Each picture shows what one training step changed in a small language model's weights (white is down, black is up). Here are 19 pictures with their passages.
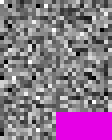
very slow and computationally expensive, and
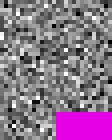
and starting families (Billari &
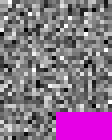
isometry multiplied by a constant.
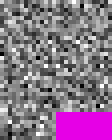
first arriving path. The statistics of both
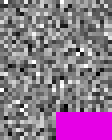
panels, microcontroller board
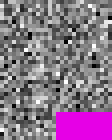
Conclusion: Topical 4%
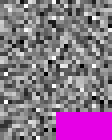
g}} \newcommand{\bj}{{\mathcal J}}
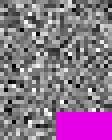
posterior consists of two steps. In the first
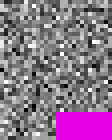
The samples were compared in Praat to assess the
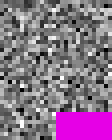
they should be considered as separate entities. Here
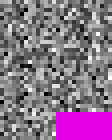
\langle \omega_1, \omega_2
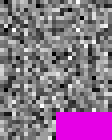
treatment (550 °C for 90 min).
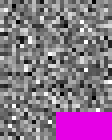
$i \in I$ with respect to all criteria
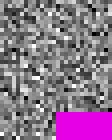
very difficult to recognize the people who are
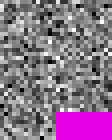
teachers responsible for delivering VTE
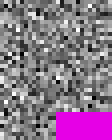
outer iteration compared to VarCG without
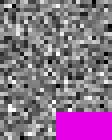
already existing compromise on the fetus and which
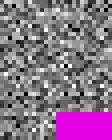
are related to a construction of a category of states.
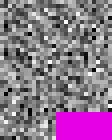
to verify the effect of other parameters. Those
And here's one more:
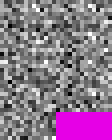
STATEMENT The dataset containing the
